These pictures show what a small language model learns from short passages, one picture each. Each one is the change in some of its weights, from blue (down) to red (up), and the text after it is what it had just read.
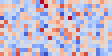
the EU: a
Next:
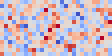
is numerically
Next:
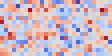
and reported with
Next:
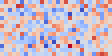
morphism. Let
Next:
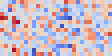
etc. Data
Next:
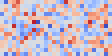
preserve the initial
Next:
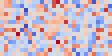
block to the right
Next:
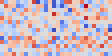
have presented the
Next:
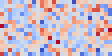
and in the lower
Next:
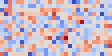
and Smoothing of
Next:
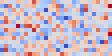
using a HDG
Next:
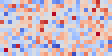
dead Mortality
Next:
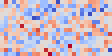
wide bridge
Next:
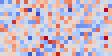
the consequences of
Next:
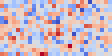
tropical variety
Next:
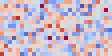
the restriction of
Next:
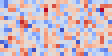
if and only if there
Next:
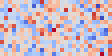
of $G$ in
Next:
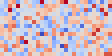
map of $\varphi$,
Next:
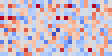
manually run
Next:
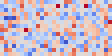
some quantity
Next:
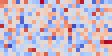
color space information of
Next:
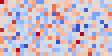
these responsive
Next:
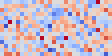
of men and
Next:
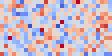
of program notations
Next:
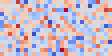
of Jensen
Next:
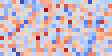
we try to measure
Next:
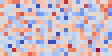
by electron
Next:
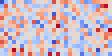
in cancer
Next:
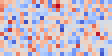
independent variable and
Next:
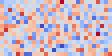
same general pattern
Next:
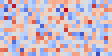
representation of the
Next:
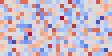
or a poor
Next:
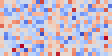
the linear stability
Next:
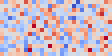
training was from
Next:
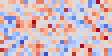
of calcium,
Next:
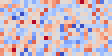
and torsion
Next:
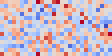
applied for
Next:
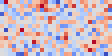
values than those of
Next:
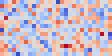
the authors.
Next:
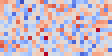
optimized formulation
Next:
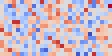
results to the stable
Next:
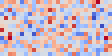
location of the
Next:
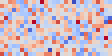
the experiment
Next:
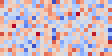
for particular classes of
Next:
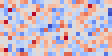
maintenance of
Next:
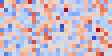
theory and applications of
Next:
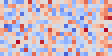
networks and data
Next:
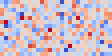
ring, and let
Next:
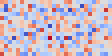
the assessment of
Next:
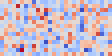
which uniform
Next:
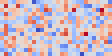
drifted by
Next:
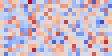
direction and the
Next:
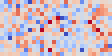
in Kummer
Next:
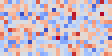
rare sequences.
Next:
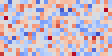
the spherical
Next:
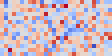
body handles
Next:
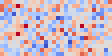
distribution: \\
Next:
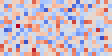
the PDP was
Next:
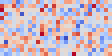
the shell structure.
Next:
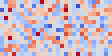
of a line of research
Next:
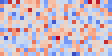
increased all metrics
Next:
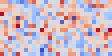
in the last two
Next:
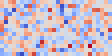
the further distinction
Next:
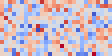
to make the
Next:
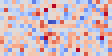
Moreover, if
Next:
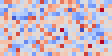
question like- -
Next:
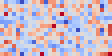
10$. The parameter
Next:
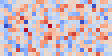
are displayed
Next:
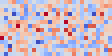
been made to
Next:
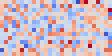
In the article
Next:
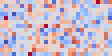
reform in Rivers
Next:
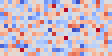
The study involved 200
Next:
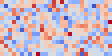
to GIS
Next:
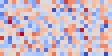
consumers. This
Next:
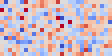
attentions from many
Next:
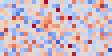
wrong, but
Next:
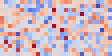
type $\le$
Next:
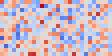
not satisfactory,
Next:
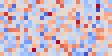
engineers to
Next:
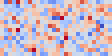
etymology of
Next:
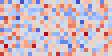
(b) two
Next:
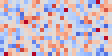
of the XTH
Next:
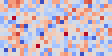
propounded by
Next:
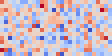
and across them,
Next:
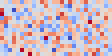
world, even if
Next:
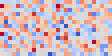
make use of the
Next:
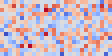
errors; then,
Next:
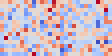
in the training
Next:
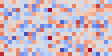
the statement
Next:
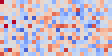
our attention that
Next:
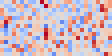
out, we may
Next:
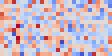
though the first part
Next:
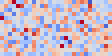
land resources
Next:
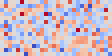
the lowest average
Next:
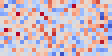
over hills and
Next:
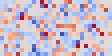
that, for a sequence
